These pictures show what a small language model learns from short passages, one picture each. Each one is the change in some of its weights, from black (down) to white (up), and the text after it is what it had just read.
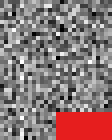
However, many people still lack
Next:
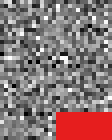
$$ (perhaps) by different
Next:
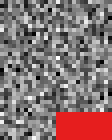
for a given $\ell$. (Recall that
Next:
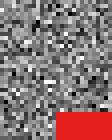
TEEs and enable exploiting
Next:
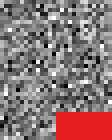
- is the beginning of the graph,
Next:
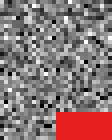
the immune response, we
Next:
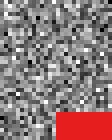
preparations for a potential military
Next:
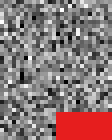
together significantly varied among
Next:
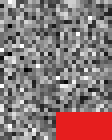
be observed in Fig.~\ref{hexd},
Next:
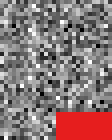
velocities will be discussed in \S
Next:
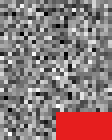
slow fronts that come in from large
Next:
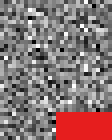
fracture surfaces in the
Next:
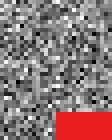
for $g > g_c$. This phase
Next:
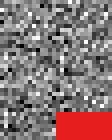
state and temporal behaviors of the
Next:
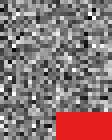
CFHTLenS (the
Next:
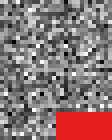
speech and non-speech. The
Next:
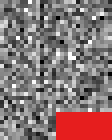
infinite past, $t\rightarrow
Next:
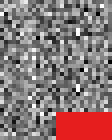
Spices (Ginger) Spices
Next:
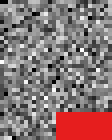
between halo age/concentration and
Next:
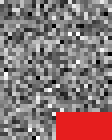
in this paper) is an emergent form that
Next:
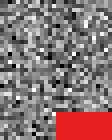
help lower *coproducts* and
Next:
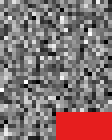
In other words, if the SNR
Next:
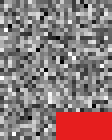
data, combined with statistical analysis, can
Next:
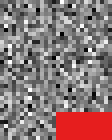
Clark ³ (HC)
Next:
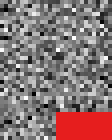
propose a novel architecture
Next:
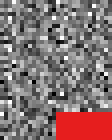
the electroproduction. In this case
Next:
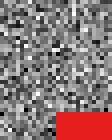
of narrow diffractive resonances. The
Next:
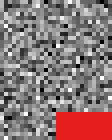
(EXP., red dot) is more
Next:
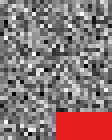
failures in supercomputers. As
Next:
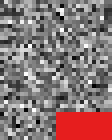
Canva. The school had
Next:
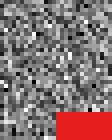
The crack opening displacement
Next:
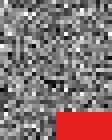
reactors. Keywords Fast
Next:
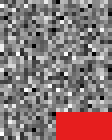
Hungary, Italy,
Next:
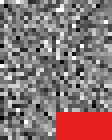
a singularity at $u=0$.
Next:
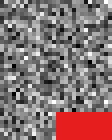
RG flow equations. In Sec.
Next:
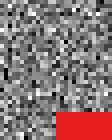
drift channels. When the
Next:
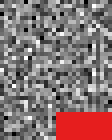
conjugation protocols for
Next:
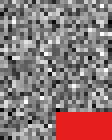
transport, and in the field of information
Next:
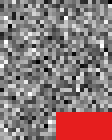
damage from compound extremes)
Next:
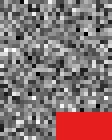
object-consistent, since visually
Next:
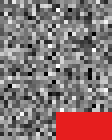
streamline loading, the Large
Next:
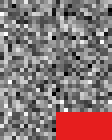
Arts at Toi Ohomai
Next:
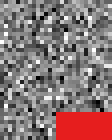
capsule which can be attached on top
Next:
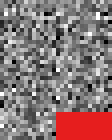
ORCID Ricardo
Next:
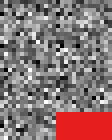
as student graduation prediction applications,
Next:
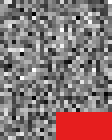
not title is transferred to the
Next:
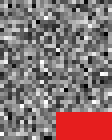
from the classical FEM. I.
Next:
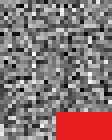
One needs to keep the WF
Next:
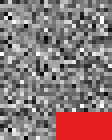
models have achieved good performance, they
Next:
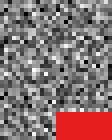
if an electron tunnels from the
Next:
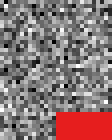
\section{Introduction} Shell
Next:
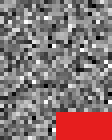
network training. Using the results of a
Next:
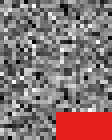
in the small $\alpha$ limit reads,
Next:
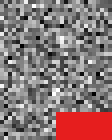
Blowfish algorithms provide much stronger
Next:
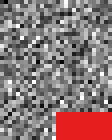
land-sea nutrient
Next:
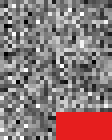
\end{widetext} The
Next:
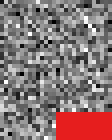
policy communication, PPKS
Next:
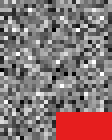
the crops, it is barely
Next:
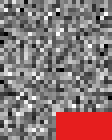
and actions for a constructive vision or
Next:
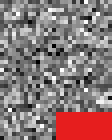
soliton spectral envelope. The
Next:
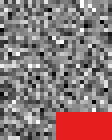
carried out by Lasebikan &
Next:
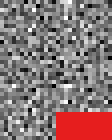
entities. One of the most important features
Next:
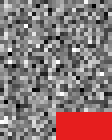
data lines between the ground sites,
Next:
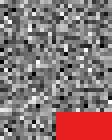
of the beta-neutrino
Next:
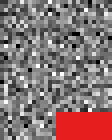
Series A and B, as follows.
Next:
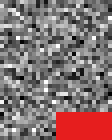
the neighbouring cells in the case
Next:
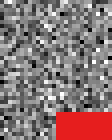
distribution for each of the five most sensitive parameters
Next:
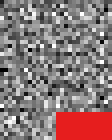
and managers make based on data
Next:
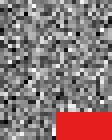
velocity, the horizons could either
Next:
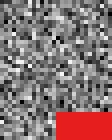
pQCD processes to produce a
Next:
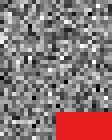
100% 6 Systemic Lupus
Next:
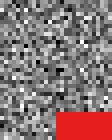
are sourced from package managers,
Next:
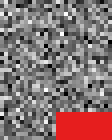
Open Access article that
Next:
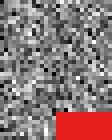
in adult GAERS. The
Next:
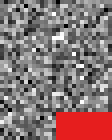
data on ethnicity and nationality of
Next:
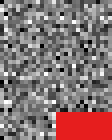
symptoms.¹⁶ [Figure
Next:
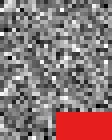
range. The lack of direct observations of
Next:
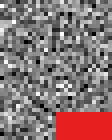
"standard models" of the Sun, which
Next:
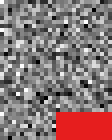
social media. We suggest that you
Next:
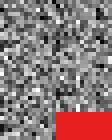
go to school, you might
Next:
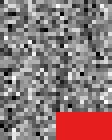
chains are similar in size, with very
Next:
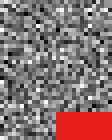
income dimension. Though, more
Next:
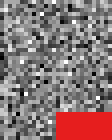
locomotion:}}\ The rail's
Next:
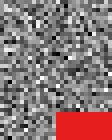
in the plot are a result of the different
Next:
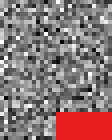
in their lives as well. -
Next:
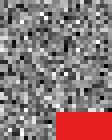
occurred somewhere above the $1
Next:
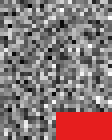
even more with the decrease of pulse
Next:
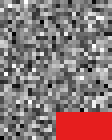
Office should sponsor an Early
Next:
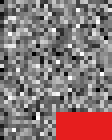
HIDE email, including their
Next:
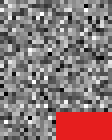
self-healing small-scale
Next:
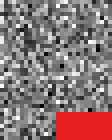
shown that also in this case the field transformations
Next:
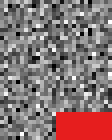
RHIC.} \end{figure} A
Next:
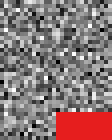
as a means to issue requests
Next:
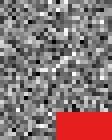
porosity of the aggressive
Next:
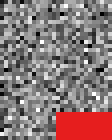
density. The third PES was obtained using
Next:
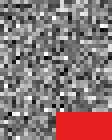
exploring the VMCS state space,
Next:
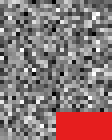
a function of temperature. Using this approach we
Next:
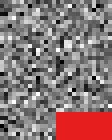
\(B\) also voted for
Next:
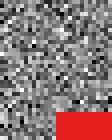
holes during BHL accretion and
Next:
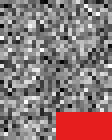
report a hit rate for the first prediction
